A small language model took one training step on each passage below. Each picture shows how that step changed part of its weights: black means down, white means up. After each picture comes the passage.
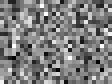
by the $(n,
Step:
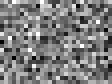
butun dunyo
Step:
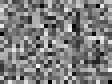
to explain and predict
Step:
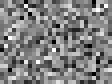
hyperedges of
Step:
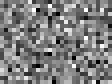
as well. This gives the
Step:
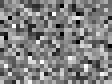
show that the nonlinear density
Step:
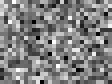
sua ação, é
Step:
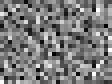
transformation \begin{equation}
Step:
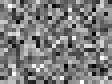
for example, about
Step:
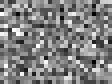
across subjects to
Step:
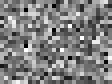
changing amplitude
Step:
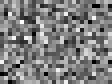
I. T. et al.
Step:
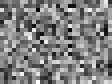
finding approaches, which we
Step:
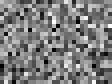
of Critically Ill
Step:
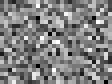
whether another
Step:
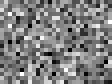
$\alpha$ entering
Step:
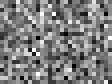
2. Сўз
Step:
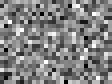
с войной»
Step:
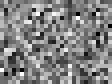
as follows easily
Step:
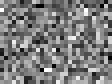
or channel prediction.
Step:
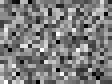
with sufficient resolution
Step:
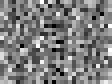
Pipeline} We
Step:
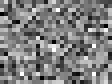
free in the fit.
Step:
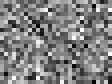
(Sim ou Não)
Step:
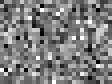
yashash va ish
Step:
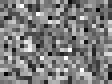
стоимости и
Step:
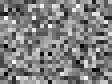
назву плати
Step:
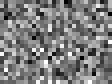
of the beam line shows
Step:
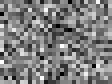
measurement. \noindent
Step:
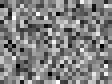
from the most recent determinations
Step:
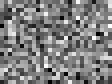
calculations of production cross
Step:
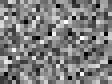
setting chosen to
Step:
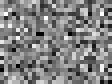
T., Flynn
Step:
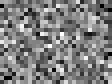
bu jarayonlarda
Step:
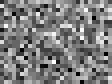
erkin bayon
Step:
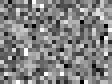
under cooperative
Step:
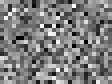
de mí? Qué
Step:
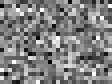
relying on the rotation
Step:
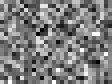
dos brasileiros
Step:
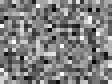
yakin dan aman
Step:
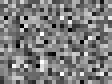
modo assoluto,
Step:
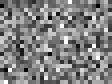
to the same quantity
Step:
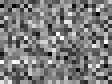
objects will add
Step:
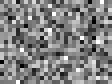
prin tăcere,
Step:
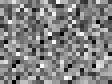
each layer), any
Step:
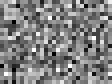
The prospects for a
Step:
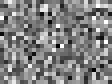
experts with little
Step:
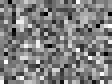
of nuclides,
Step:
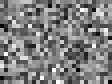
measured in the rest
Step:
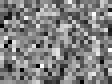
states which one obtains from the
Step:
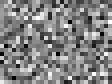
pesquisa como um
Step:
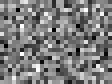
Error Rate
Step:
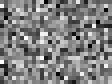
após a crise
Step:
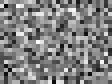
сосновые и
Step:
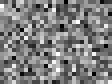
más información para
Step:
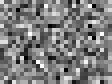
desenvolvida para
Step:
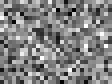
und den neun von
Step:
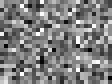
شديد هي
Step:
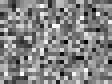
And the deduced value
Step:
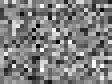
quantum wire, wave
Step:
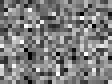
and only if luggage
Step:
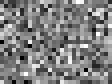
oscillations must
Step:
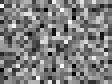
va imkoniyatlari
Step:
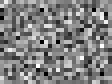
shown on the lower and
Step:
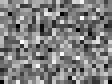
certain value $s$,
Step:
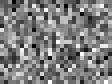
har qanday inson
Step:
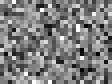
corresponding one-particle
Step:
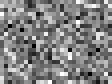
situação política
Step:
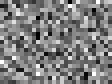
events close to the
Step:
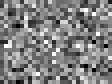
the study of children
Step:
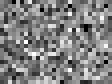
local minimums
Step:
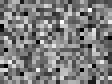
didactic value of the
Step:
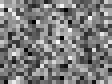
para criação de valor,
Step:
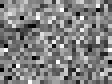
might be computed using
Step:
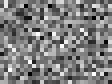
m), mimics the
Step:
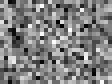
foundation, our main
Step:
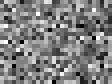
pleno, dele
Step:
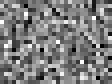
endings: upper and
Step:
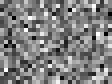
analogy, consider a set
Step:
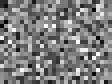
dynamic RG function and
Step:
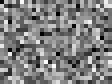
requerem atenção
